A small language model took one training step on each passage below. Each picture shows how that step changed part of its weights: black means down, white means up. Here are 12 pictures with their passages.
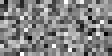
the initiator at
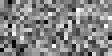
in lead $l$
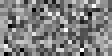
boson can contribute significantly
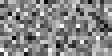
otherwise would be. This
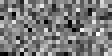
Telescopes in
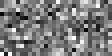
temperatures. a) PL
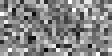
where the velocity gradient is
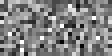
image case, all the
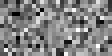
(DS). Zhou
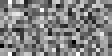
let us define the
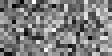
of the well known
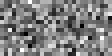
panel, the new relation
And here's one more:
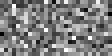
When user applications access a
